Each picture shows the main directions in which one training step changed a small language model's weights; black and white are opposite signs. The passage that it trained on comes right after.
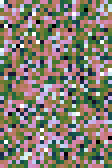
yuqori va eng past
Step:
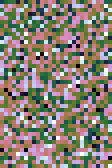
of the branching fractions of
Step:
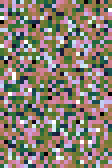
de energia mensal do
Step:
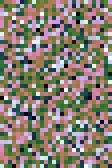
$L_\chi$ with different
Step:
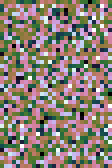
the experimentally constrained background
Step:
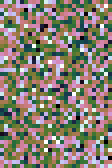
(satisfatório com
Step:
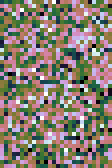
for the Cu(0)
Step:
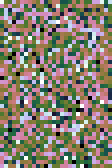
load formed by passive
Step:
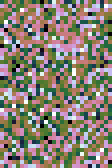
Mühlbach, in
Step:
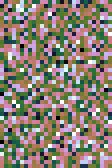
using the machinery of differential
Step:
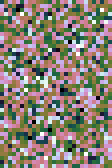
applying either Algorithm 1 or
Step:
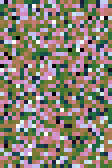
one platform to the
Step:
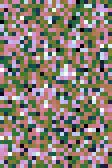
if the following covariance is
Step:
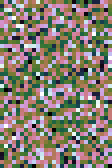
diagrams we are working with,
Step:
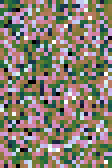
iki ülke,
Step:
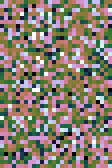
classification scheme for conformal manifolds with respect
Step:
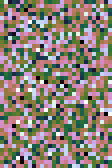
an effective algorithm to determine the first
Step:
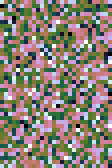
IR data in the following.
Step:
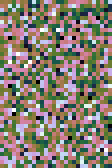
Г.~ Баскакова
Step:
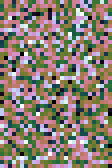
an arbitrary sequence $S$ of
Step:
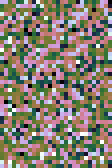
$a$. It is easy to
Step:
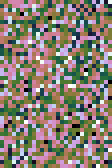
vida de la misma institución
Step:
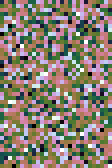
firstly the probability densities associated with
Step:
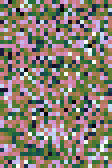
is ferromagnetic.
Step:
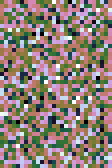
induce tunneling between
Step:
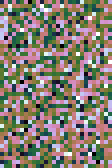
used to visually compare dose
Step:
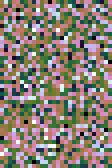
5~sec after the end of
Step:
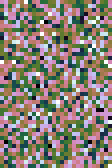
the second and third column of
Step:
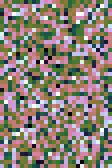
the one-form corresponding to the
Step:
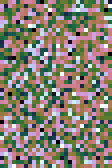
desse processo se concentra na
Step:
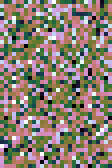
a HKT geometry. Since
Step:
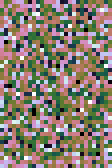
erdi. Bu faqir
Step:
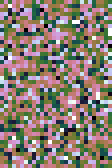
$m_b$, if we
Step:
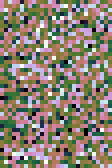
be shown with the given choice of
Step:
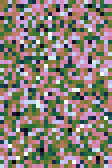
remainder of the paper we take
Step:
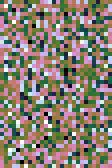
or anti-phase (left).
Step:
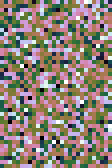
corrected for interstellar
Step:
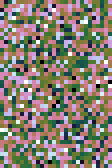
to \sirev\ a
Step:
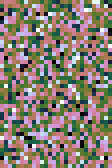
$G$, However, one runs
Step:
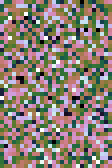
density remains a complex task.
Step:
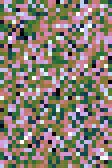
line $L_x$ is
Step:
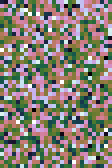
geometries of armchair
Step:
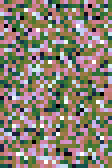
does not completely eliminate the need
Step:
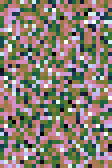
and \begin{align} +
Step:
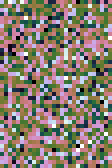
grau de mobilidade
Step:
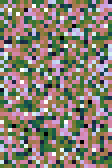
(of the sphere spectrum $\$$
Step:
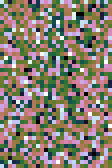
as \emph{repeated
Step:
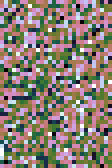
sufficient to check the continuity equation
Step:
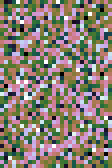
\subsection{Canonical form
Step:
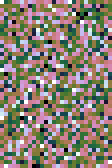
(randomly chosen) in
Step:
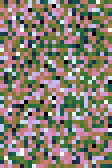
den Hausarzt
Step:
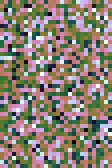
representative skyrmion lattice
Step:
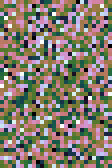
two important consequences that are
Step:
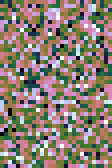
un consommateur
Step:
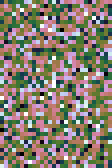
for a partition $\lambda$
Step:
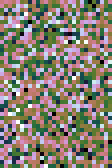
қаттиқ дискнинг
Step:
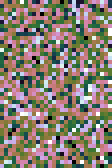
$P_\mu$ by their
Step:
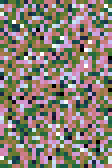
of $f$ and of
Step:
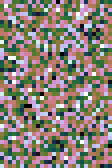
where $T$ is an
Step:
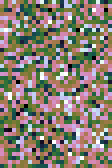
exercendo cargos
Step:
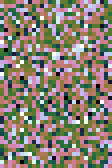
% % SPE and SSE
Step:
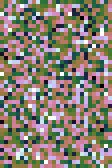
usually a small proportion of the
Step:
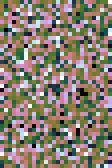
$Z$ to see that
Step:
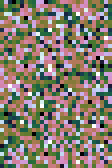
veículos parece
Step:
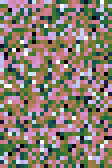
bu hastaların besin
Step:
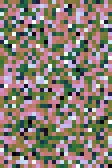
second which reduce to the degenerate
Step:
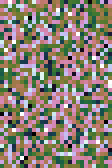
muestran una variedad de
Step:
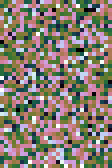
metodlardan foydalanish
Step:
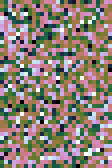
many-worlds interpretation and
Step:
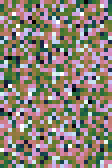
these catalogs to estimate
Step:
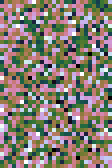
العقار من
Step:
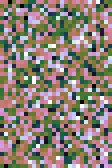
contenido de humedad en
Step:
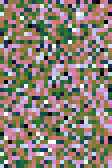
on a manifold $M$ which
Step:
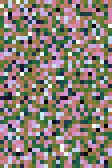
less effective: in fact, once
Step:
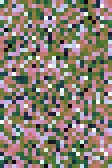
either a periodic sink or
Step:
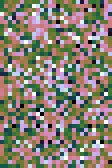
reduccionismos al
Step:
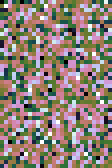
Peternakan Universitas
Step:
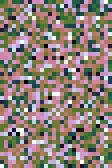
miqdorining oshishi
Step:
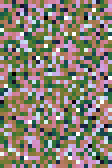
values. The total number of unit
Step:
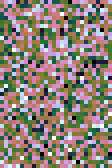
Matos (2021) entende
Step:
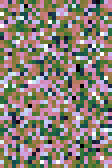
the time at which observations were taken
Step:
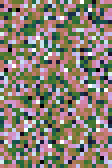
combination \begin{align}
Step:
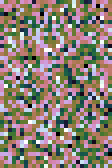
with the latter taken as the
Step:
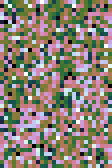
MPP, we predict the
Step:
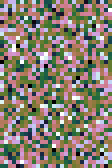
de Bonhome}
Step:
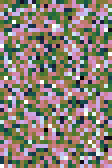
and in this increasing order we
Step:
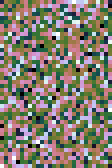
konvensional yang hanya
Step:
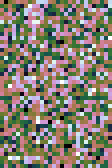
de conteúdo,
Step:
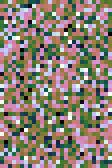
StudioPro DSLR
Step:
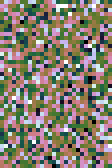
is to be incorporated. By
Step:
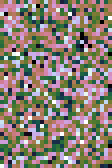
interval between $t$ and
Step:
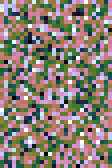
to this point one may also look
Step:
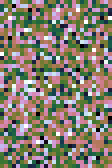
manifold $(M, \xi)$
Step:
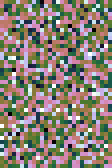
as an approximation of the yields in
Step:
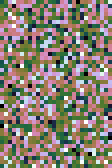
estimulação em nível
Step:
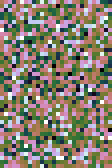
fundação do Ministério
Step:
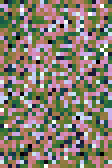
estudo são importantes para o
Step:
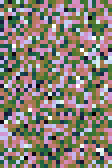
Oktober adalah
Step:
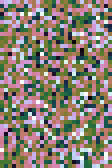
of Physics and Astronomy,
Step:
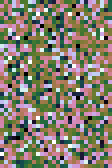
reforçando a importância
